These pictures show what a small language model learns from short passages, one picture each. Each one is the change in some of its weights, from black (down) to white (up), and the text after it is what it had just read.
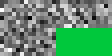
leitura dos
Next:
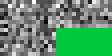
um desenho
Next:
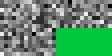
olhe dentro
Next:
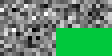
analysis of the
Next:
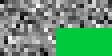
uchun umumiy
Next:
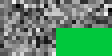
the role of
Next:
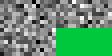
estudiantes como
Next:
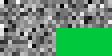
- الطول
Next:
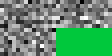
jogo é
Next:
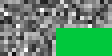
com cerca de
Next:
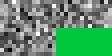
de muitas das
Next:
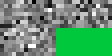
іграми та
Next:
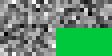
dark and
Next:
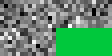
dan metode yang
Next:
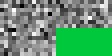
den 1.
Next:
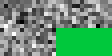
Bender &
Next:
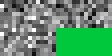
tahlili shuni
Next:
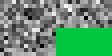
raise the
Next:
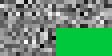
потока были
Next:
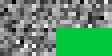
identificación de
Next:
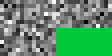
Universidade do
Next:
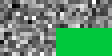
do tipo
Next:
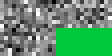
no Censal
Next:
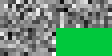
на себе
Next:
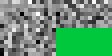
existente entre los
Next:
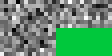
larga vida
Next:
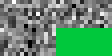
to work in
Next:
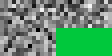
de Ação;
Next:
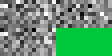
в управление
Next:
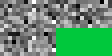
ellas son:
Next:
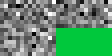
экономики и
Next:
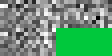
в два
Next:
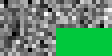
doktorant va
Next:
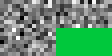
la historia del
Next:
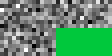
é fixo
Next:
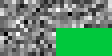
Latin dan
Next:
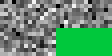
outra coisa
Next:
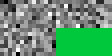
filologiya fanlari
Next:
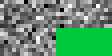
році //
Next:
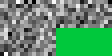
масс к
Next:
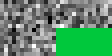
Auf diese
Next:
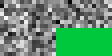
peu plus
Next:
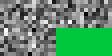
met een van
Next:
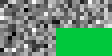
si la situation
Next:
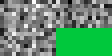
bir davlatning
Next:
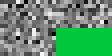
и были
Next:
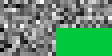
dengan benar dengan
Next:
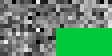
y planificación
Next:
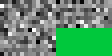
muhim va foydali
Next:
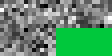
potential of
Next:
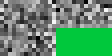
informação; e
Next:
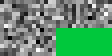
FMI y
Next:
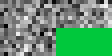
y en la
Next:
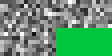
исследований и
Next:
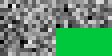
se comprá.
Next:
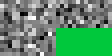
— In het
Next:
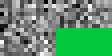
(Figura 5),
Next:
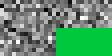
existe, ou
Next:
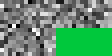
ham qizlarni
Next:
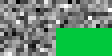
sintiera más
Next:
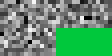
meg az
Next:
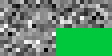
this research was
